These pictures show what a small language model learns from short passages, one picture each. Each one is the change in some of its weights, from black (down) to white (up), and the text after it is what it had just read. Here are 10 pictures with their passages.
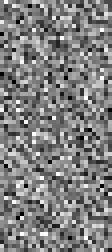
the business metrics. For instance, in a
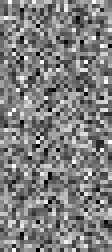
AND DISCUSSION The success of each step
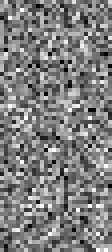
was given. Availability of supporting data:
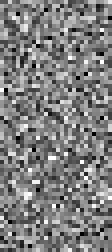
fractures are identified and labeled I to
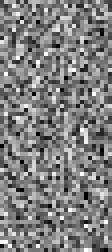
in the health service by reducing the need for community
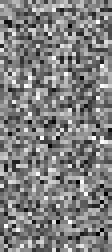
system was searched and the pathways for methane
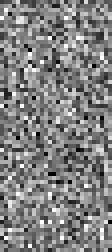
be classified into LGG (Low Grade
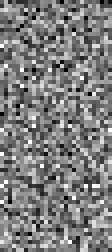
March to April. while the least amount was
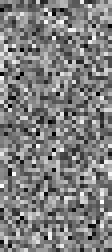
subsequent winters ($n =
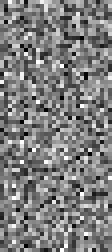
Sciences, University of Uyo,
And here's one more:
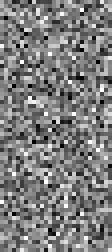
an epibiont of mussels Table 6:
